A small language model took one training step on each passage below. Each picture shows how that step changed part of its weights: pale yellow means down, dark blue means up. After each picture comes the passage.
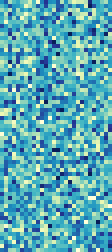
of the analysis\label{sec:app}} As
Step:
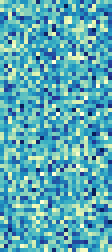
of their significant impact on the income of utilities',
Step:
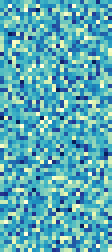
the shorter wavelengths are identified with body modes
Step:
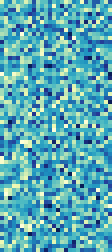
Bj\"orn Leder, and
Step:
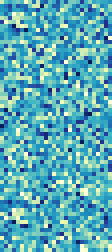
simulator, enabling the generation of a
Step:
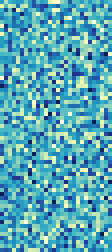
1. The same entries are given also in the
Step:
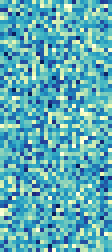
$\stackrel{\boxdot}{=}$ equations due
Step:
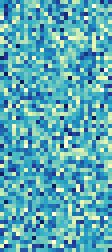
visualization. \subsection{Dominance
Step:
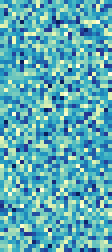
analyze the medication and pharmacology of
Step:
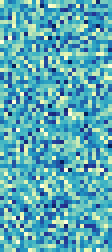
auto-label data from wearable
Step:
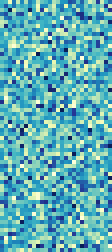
performance of our proposed adaptive E2E semantic
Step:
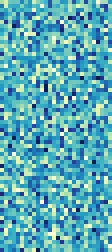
MANETs Muhammad
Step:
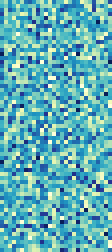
\bibinfo {author} {\bibfnamefont {V.}~\bibnamefont
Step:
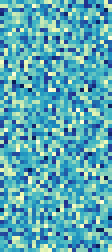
further. One standard method of doing so is the
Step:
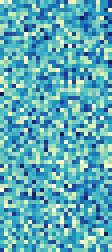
dimensionality of electronic states. Quantum
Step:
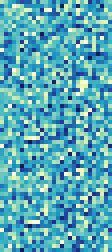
education in the curriculum in the new
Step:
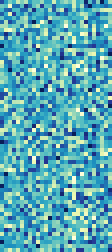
6. The course fees of the different courses should
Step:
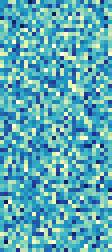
in the case of loading conditions with a low shear
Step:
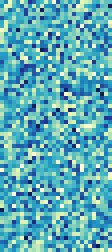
components ranking," *Optimization and
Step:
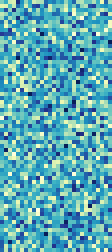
and superconducting vortices (right panel)
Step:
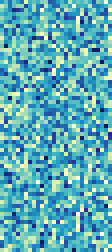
defence of the view that an aesthetic experience
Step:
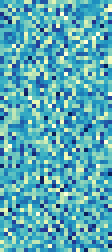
efficiency of the proposed method is demonstrated by the illustrative
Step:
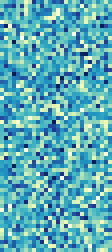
deliverable are described for innovative building components
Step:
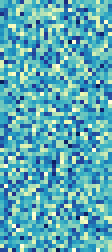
behind the repurchase from the same
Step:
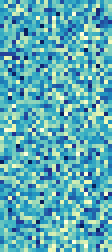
converges faster as it only employs the
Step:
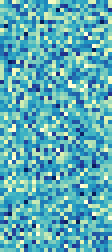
the determination of the pseudo-critical
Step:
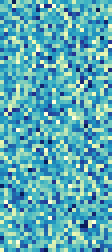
to evaluate the shear parameters of laminated
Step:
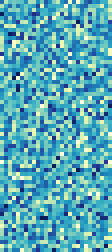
the closer the relay location
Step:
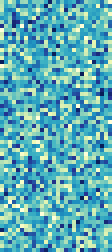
clips and does not support vocal
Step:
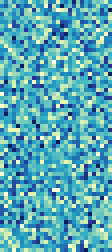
are diagnosed by concrete topological
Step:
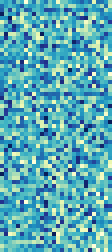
analytical method, the classification method, the functional
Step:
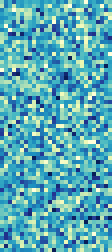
$L$ represents the largest orbit around which particles
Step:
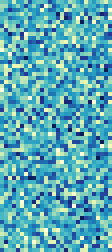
viewed as a gesture-spotting operation
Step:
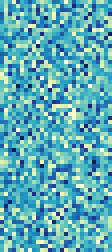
\cite{Marco}, the medium energy
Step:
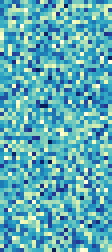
not in the subgroup without dilation. In
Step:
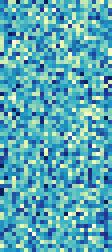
the correct treatment of the nondynamic correlation effects,
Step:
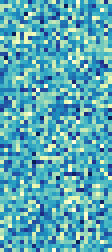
for $t = 15$ min. A second
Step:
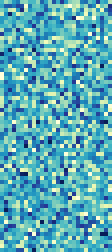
beams and the resonance of the cavity,
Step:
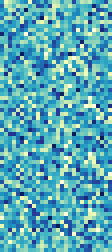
disturbances and unmodeled dynamics, and is
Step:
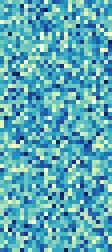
environmental monitoring in mountain regions. Key
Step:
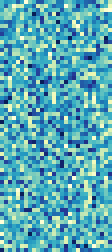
pandemic [44] and Swiss tourism
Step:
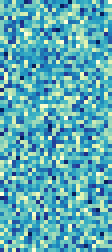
rather low state in all available bands. The SED
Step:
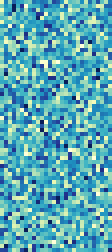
characterized by this negative derivative. As a
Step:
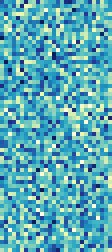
while the intercept and categorical-feature
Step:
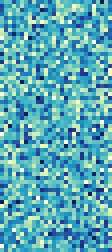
Success Before defining the research problem or
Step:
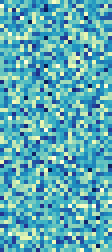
countries. For the diasporas in their
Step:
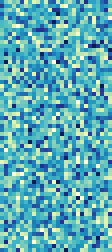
with a clear mandate to address environmental
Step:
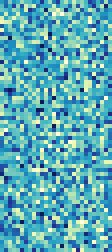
can guarantee that when the assumption which
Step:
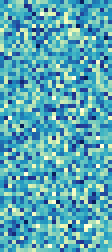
root of (\ref{FP}) with
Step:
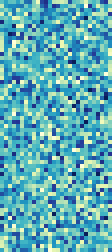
the nuclear Hamiltonian implies $M_{GT}$
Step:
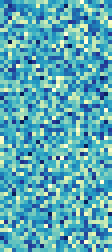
runtime reacting to the evolution of the writing
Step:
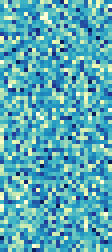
$N$, there are far too many computations to
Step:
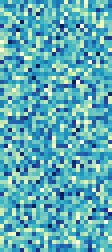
erg $s^{-1}$ with a moderate
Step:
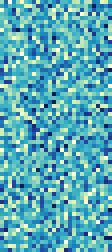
It provides specific functionalities and operations,
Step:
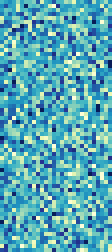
fraction of the total energy of the wave. The attenuation
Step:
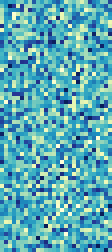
the pulse period $P$) \be
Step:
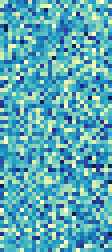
machine learning approach was applied using the Label
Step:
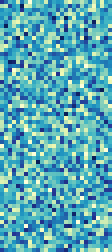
the radial 3:1 resonance to the appearance of
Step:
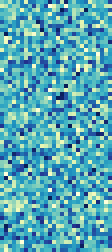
requires $O(1/\varepsilon)$ applications of the
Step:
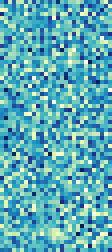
In dynamic network environments, HDBMS can
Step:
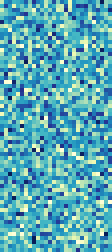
consistent conditions, average lifetimes ($\tau_{avr}$)
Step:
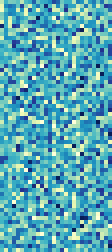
not only would not help but could actually have negative
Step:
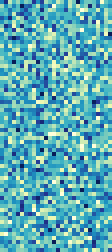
faster than Gurobi. **d**
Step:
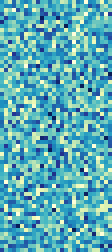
poor governance and weak law enforcement
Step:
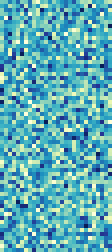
about digitalization, cloud, robots,
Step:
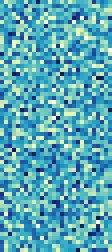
the class F.java. When the class
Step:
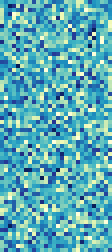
the ground truth contours, even for
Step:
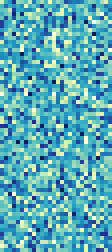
Sm compositions, approximately
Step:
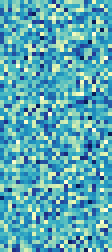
aff. *E. caducus*. The size
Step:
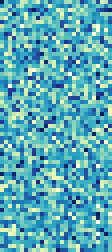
Disparities in wealth by race
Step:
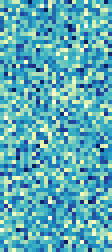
footsteps of many great
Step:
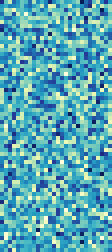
as the C_f were retrieved from
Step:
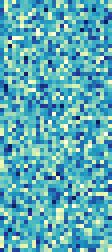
should be remarked that the dimer gap
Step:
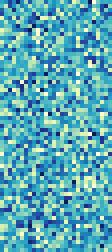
[8, 9]. High-entropy mixing
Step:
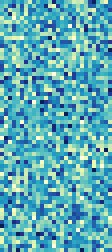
of knowledge. Although the purpose of educational products
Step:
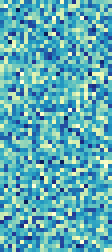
of a flat substrate. The panel on the right
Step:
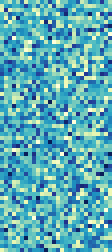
clusters according to their shared traits is the aim of
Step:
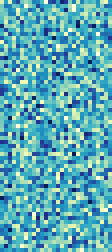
2011 was used. The information about the
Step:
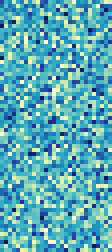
at a rate $\kappa_{m, i}'$
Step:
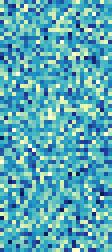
Text is from project applications, protocols and TS
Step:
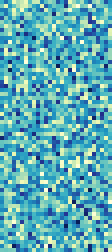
The Netherlands *Lesley
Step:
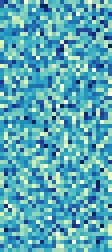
Fluxes are plotted as a function of the
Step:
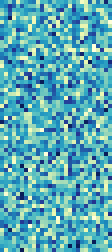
These results confirm the preservation of the 3D
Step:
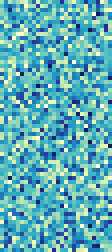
Governor Ānanda in the
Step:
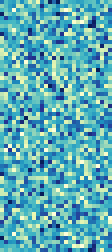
tillage and the variant without tillage there
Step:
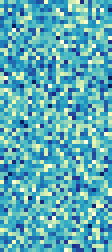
indium content is larger, the electron localization volume is
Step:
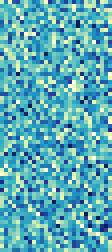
March 2010, following the implementation of King
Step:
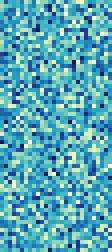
of 1:5v/v) was added to each
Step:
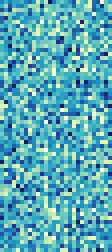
Biology Unit 1, 89
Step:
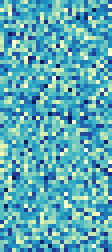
the total infused volume, which is useful in case
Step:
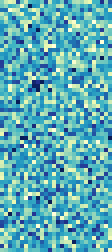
in Lucca. Attraverso
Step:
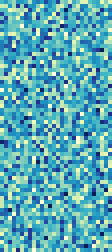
a compromise between these possible issues. The SEM
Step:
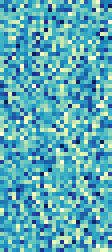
referred to as the pair-instability mass
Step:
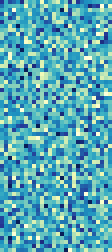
observed in GFPP under QSI where
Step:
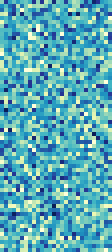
purpose, we emphasize the need for a more
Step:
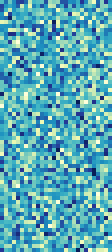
they suffer from the following limitations: \noindent
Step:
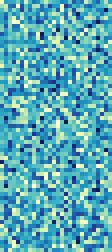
in the community and serving as a mediator between
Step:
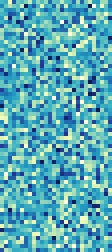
human rights bill helps US House
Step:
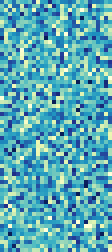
Preliminary Determination of
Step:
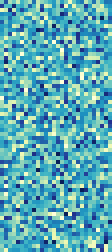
pressure. Clinical features include *kandu*
